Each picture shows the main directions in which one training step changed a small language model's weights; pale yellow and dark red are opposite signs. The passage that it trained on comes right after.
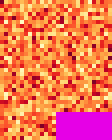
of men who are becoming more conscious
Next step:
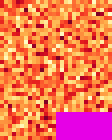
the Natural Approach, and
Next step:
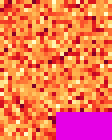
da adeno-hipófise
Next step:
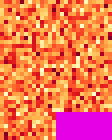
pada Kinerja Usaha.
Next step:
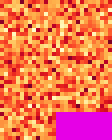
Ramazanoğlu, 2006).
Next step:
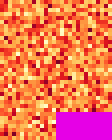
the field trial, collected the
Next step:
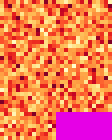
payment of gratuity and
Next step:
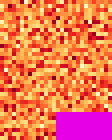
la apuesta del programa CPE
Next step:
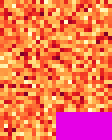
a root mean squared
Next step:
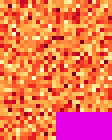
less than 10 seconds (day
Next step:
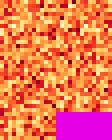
ta normasi esa 434 taga
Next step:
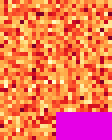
are essential water for achieving
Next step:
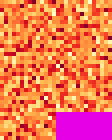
Covalima, Timor
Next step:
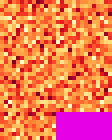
feature called "Sky in
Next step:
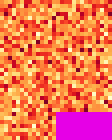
but also invite an intimate
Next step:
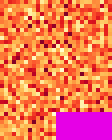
principi alternativi a quelli
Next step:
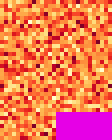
of the eigenvalues spectrum
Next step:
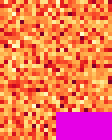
acara. Tim pengabdi
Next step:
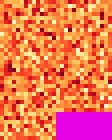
x_k^A + coeff_B
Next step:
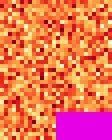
GRC are measured in the room
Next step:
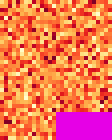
objetivo uniformizar a
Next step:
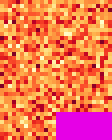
discretion? This query becomes
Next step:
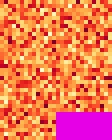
Ta'lim jarayonida
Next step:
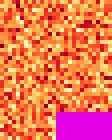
and Process Engineering,
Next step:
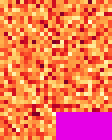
region during the instrumentation and
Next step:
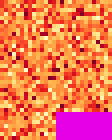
laboratory conditions. Since there were
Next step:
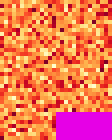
DCL-PA6 and ϕ
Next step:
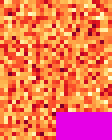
использование методов
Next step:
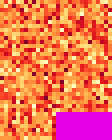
processing algorithms and providing
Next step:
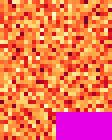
foreseeable future, decisions
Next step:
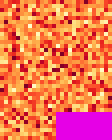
coupling reaction (Scheme
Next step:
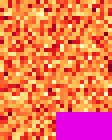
similar a um braço de
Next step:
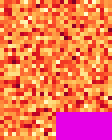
of Sunda Islands,
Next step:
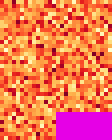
Nakon mešanja uzorci
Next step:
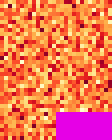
significantly less common than the most of other
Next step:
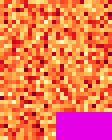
that the sheet plastinated specimen
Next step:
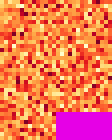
other were from the participants' responses in
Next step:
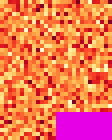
local researchers have focused on the
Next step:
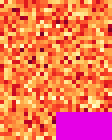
70 anni Ennesimo
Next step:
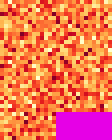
den Marketplace zu einer
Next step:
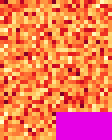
bor shukurkim, Menga
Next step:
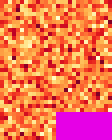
on the effect of entrepreneurial education on
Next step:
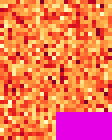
Chunki viloyat va butun
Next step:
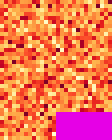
for malicious activity or policy
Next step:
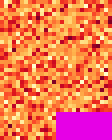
чугунолитейного и
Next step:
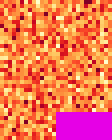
and Protocol Review were
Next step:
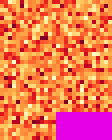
and the study received ethics
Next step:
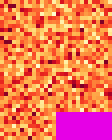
referidas anteriormente.
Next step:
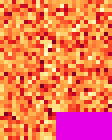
edukasyon. Ang guro
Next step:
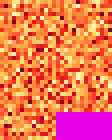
3 or 5 students to attend classes,
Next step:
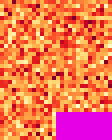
conceitos serão construídos
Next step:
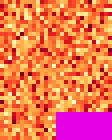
Pandemic, Mental Health
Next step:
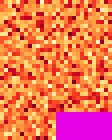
"Bizning oila",
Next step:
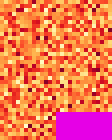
exists to: - Enable the University of
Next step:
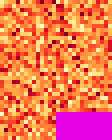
kuzatuvlarimiz asosida,
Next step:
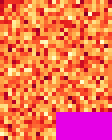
happened, the other of the
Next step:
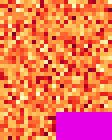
Networks (DNNs) and data
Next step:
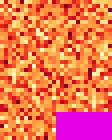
de morir: «Poned
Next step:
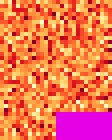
, is expanded by the
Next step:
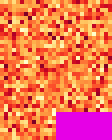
showed that the rational usage of
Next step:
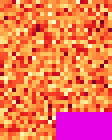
the pertinent sociological orientation that
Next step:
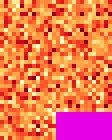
вирішенні спору
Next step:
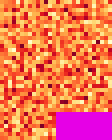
qorin bo'shlig'i,
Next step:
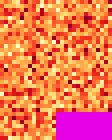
publicação, são apresentados o
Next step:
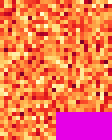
that is slowly taking the place of
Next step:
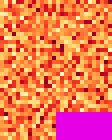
Procuradoria Jurídica do
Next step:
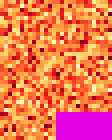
ionization techniques was developed to
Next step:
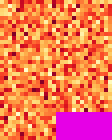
commercial success. To
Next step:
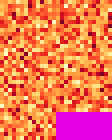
“Kitob olami”,
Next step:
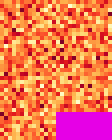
to face new challenges of
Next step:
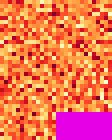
turbine components[8].
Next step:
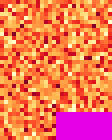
Table 4: Antimicrobial
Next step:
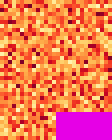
va jazo" Toshkent 2021
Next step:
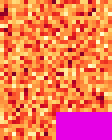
and A. Taglietti,
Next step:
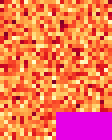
қуйидаги ифода
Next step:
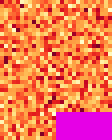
one of the means of figurative and
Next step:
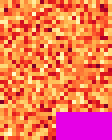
comorbilidades Figura 3
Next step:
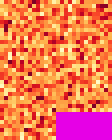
на биоразнообразие
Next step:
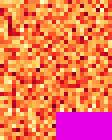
a new concept. Many research works
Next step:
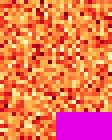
from individuals who will be randomly
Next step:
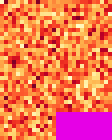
3, Plain, Twill4 and
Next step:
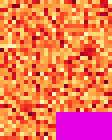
existe dans celles-ci des
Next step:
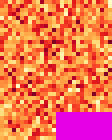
que su nieto Alfonso
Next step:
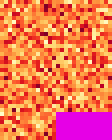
estranhar que o badalado
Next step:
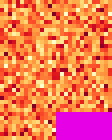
to distinguish between criteria that
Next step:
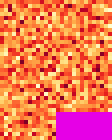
acompanhado as ideias da
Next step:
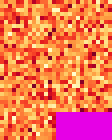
Liuvell ma’nosidagi
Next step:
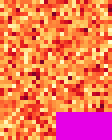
percentages, mean, and
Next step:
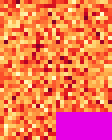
комитет Республики
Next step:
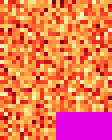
For the ROS rate was performed
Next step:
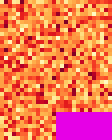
уделяет идее о том,
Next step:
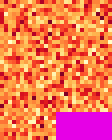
LA FACULTAD DE
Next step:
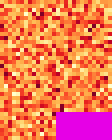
methods enable timely detection of
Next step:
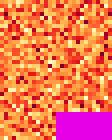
group, and 4 cases in the very
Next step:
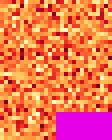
There are three primary reform
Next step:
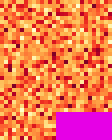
1. To help the organization to
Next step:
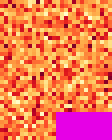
chitosan tubes. First,
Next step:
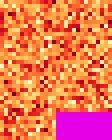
takomillashtirish, xususan,
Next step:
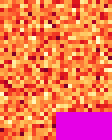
chekkan ota-onalar
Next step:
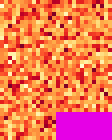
8–10 - Severe paraspinal
